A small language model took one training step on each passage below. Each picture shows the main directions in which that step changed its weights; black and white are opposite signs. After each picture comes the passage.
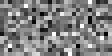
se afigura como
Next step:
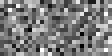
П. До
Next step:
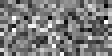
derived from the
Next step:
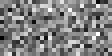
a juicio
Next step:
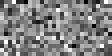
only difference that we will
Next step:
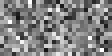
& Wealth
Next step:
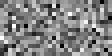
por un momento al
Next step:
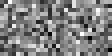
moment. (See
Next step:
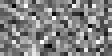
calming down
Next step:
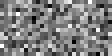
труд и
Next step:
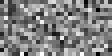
and 5\% at
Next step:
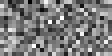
and beyond}
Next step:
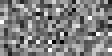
for two appropriate
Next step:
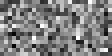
влияния с
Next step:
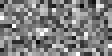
polarization rotator
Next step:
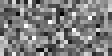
spiritual and
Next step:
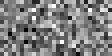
This analysis of the model
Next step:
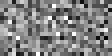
we have also shown,
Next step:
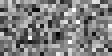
in the center of
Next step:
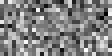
the preferred
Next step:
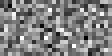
in all halos in
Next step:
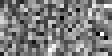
to represent the radius
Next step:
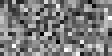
to the community
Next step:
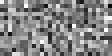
period, and the
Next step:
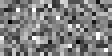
stellar velocity
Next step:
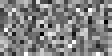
a quantum efficiency and
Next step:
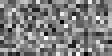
a larger sample of
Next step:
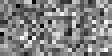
телят в
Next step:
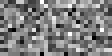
been successfully
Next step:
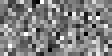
У межах
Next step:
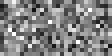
spend more time on
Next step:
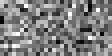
as solution to the equation
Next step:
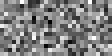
y respaldo
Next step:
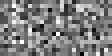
with fix interest rate
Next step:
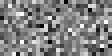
words are necessary
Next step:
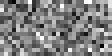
затрат на
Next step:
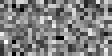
unitary evolution of quantum
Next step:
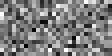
contracts after the
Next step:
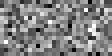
a much stronger dependence
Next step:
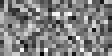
was implemented with a
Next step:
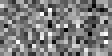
telescopes should
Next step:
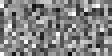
transverse effective masses in
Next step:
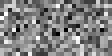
rights. Key
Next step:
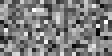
is strictly
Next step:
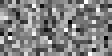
analysis, cultural
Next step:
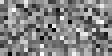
and an assessment
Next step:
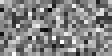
com textos e
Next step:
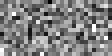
in 3 out of 5
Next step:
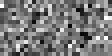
para um segundo
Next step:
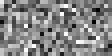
respectively. For the
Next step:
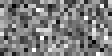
an RL agent
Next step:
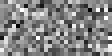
na Indústria
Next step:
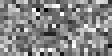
see that the inclusion
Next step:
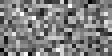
W atoms in the
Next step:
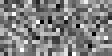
the octet
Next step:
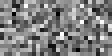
have set the pairing
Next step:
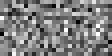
be a unitary.
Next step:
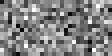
declare no
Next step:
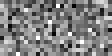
depends on the distance
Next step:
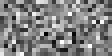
lines correspond to the model
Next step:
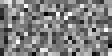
can end on a
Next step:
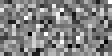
decision reflects
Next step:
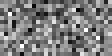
olay ya da
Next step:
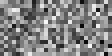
instructions and
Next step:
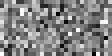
via free electrons
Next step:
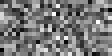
problem it is necessary
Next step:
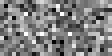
states of atomic
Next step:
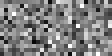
1 and 4 of Table
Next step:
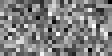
n} \right)}
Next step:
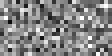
by Alt,
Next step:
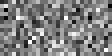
(voor een
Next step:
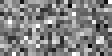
arte, sino
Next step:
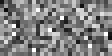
desenvolvem de
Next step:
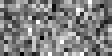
va kaliy
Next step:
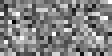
rule, it is
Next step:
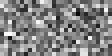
esos momentos.
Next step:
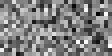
estado, que por
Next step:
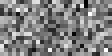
и другими
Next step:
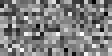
the corresponding side conditions
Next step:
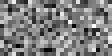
fact that we,
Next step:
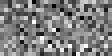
P}$ be the set
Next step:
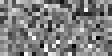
in the simulations
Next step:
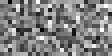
it takes to
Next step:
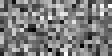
from the free energy
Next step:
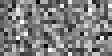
cazurile mai
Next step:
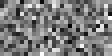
establish an
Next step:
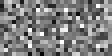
erkaklar va
